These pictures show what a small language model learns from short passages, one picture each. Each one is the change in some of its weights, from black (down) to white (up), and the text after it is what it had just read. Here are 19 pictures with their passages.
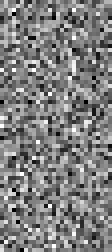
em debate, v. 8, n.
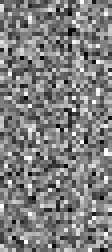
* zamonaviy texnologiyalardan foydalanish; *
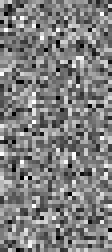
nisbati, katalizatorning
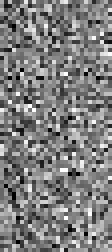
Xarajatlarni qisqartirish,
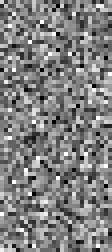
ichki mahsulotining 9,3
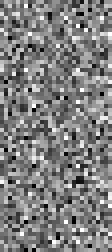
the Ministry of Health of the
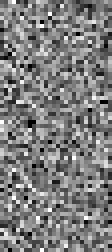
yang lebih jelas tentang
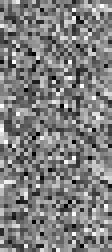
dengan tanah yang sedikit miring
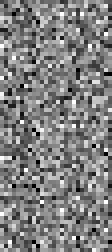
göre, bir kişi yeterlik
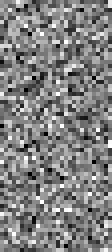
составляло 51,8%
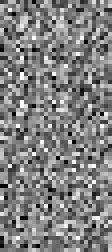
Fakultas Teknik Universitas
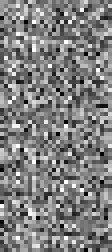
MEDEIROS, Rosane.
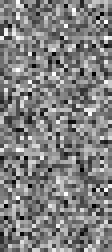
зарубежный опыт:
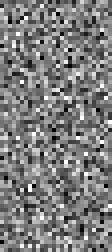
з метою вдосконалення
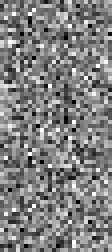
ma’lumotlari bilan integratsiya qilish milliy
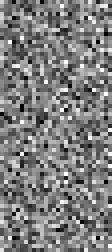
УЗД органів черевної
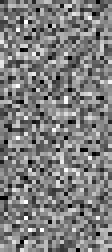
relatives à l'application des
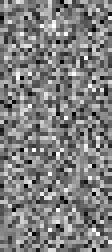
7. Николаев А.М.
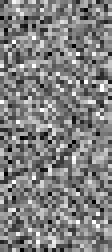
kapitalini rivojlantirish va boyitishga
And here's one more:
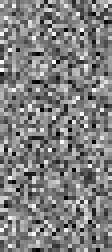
na qualidade e na quantidade da produção
